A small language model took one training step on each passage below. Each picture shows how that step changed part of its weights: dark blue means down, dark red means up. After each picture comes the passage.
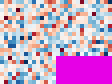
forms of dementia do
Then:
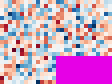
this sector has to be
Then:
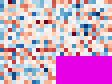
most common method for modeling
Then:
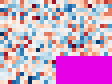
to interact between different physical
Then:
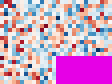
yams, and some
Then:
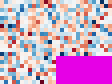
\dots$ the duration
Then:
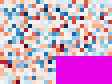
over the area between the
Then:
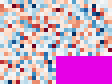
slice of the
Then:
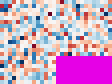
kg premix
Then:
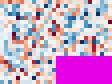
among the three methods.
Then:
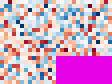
established practices are not yet
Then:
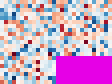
It is largely consumed
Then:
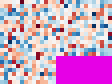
line with a positive intercept
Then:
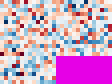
resistor. The
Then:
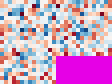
the larger threshold can
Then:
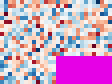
element. Details
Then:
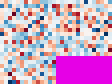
quality. Meteorological
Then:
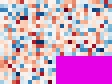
between the functioning and
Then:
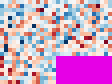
Through a comparative,
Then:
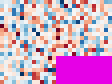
eye, which can be
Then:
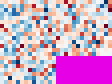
early diagnosis of acute
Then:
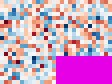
order to gain the support
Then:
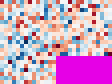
contributed by }
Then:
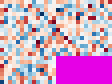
to that of the vat
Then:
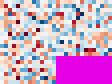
is 400 nm and the
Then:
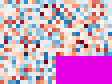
we fabricated
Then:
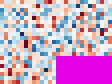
set the tone, I
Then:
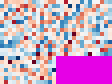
global pheromone
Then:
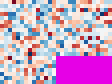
students. The long process involved
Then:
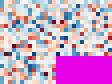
entrepreneurship in developing
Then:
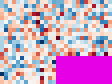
equation, each nodal
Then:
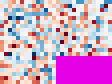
algorithm in order to obtain the
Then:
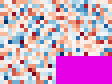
the vigor of
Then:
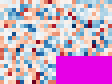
other countries, and relevant
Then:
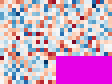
replace the actual
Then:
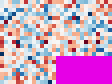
rules and utilization of tax
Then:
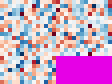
the success of the training
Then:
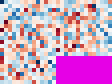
project to the products of the
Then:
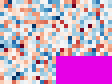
The researcher upheld
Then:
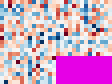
concentration of sample, especially for
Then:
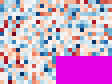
tested with real study cases,
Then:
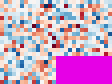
TS : Thickness
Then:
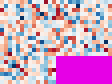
of an organization are scaling
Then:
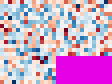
outcomes should inform decisions rather than
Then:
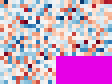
prominence and a
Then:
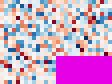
and extend across the
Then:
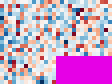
Fig. 1. There are
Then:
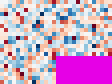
reason seems evident:
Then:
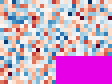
athlete's performance
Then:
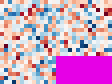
their reactions have been
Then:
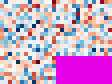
friend, living
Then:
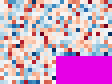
² Lisa
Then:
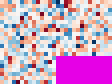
sr}$ with mean values
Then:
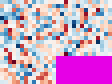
The result of changes in urban
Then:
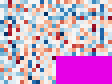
predicted factor score for the
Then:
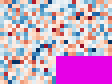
in the presence of painful
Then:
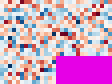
architecture landscape using
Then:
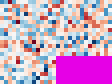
possesses optimal
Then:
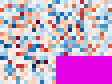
Okpara University of
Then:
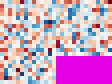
measurement is mostly based on
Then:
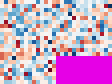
work habits when using
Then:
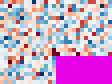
water samples analysed. More
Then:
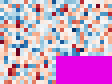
Therefore, (15) is
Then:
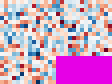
it reflects on the city
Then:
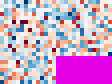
The metal ions such
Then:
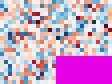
Institutional Open Access
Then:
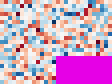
their formulas).
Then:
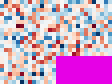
manner analogous to
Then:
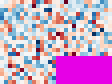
reporting needs with the need
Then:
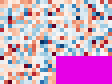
of local storage format,
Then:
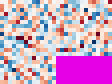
such expressions as I feel
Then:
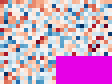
recognized as a public health
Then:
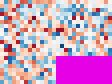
related to monetary
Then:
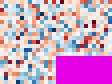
of potassium
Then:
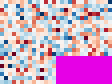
of a quantum
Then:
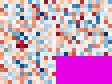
of the outdoor
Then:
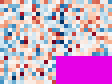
with Integrated
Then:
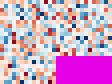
of the assets. These
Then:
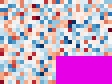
to projects implementation, respondents were
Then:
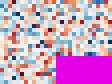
mean estimation errors
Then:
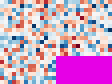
creatively master the
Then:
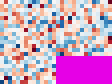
Wrap-up and
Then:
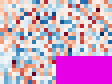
and mortality.
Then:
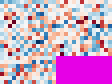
induction motors have
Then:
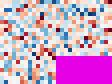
presented for a robotic
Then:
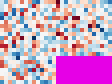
view of learning, and the
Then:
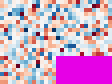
the animal production value
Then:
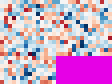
team has been focusing on
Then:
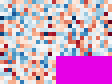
brain activity. The new analysis
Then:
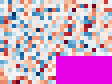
Space research was conducted using
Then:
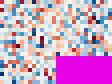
and 50 ml of the
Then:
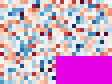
the current ImAc platform
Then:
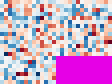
related chats related domains
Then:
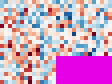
Engineering, Sri
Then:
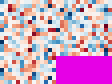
thinking scale To ensure the
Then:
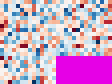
was probably established already at
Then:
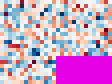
your discussion on the PCA
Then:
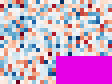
mature coconut
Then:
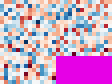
genotypes that may
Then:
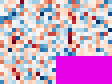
technical and community representation.
